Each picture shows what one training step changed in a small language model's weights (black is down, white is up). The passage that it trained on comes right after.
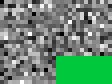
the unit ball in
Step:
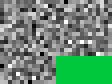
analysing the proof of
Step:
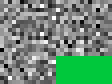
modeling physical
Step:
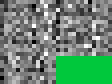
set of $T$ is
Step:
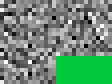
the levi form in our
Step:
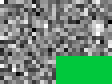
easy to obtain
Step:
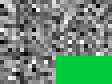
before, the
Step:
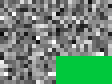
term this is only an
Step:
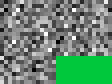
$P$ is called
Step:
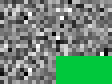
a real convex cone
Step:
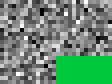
backtracking is
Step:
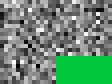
on scalar functions;
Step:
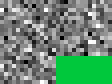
\sqrt{\Delta t}
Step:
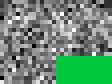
walks starting
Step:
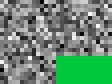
that \begin{equation*}
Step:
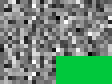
Carlo method.
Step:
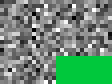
variety it is will
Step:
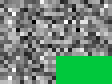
it suffices to show
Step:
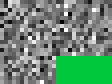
Note that \(\theta =
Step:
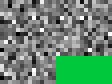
Given samples
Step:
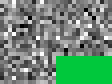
correspond to the data
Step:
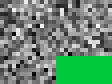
j \end{matrix}
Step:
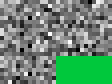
estimates yields small
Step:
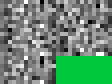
\otimes \cdots \otimes
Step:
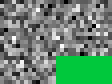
meet. We take
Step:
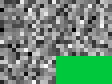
Proof.}~ Let us
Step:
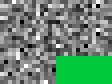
isomorphism yields \[
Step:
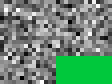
tautological ring
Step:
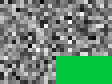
to the rigging
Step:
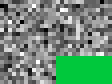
\epf \medskip
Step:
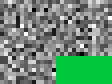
us a clearer
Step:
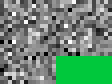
E}_i$ be the
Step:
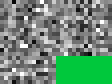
group characters it can
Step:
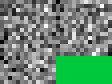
$\Phi$ is an
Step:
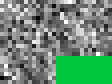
= \sqrt{B
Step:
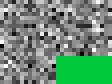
as ``twist''
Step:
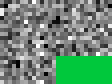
\quad \text{for
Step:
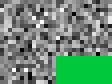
method preserves the
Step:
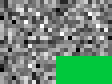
\rightarrow } Qz$
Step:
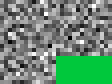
property holds also for the
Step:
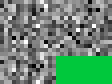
section is different from the rest
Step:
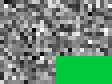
map $t ,t'
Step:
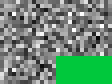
back through the
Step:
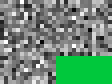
generalizations to other
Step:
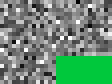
conjecture. Fang
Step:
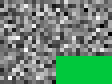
form over $\Z$ form
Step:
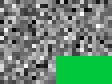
of $\psi'$ and the
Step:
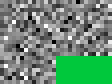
the grid points as
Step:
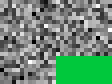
numerous computations of
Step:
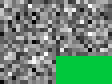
type $L$ and
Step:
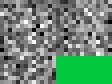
\end{proof} Let
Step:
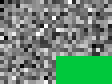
into the methanation
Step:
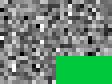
given in the following.
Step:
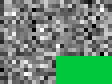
from all $N!$
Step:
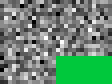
$B$ on a
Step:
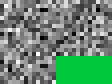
Laplace operator
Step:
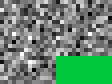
of various product and
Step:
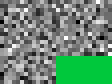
Harmonic maps.
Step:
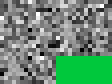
on polynomial subspaces
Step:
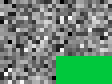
Sidki constructed
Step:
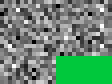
$x$ and we
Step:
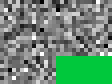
for the resolvents
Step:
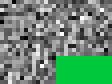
an analog of, complex
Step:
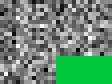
$\alpha < \kappa$,
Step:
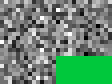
homologically related function
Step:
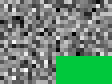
solved by the simplex
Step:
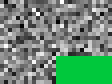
main aim of this section
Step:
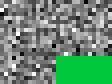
-1$ as in the
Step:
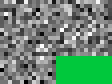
element inductively defined
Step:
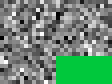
It is interesting
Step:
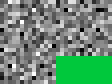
Kronecker product
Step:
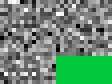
thank George
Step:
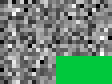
to $T$ by
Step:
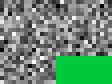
of conditional independence
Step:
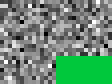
un objet de
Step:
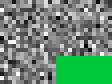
the six faces
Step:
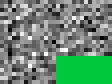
two realizations and
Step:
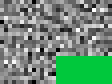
definition 2.2 that
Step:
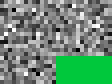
- 2n$ with respect
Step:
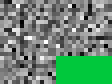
union is disjoint
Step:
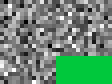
with the maximal possible
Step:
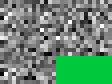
the associated vector field on
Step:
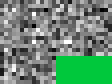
holomorphic on all of
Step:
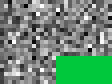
N}(\eta)$ by Lemma
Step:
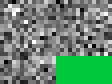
fixed $X\in
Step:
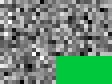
its derivatives
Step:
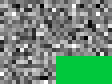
conclude this paper by
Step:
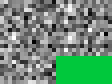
but since it is too
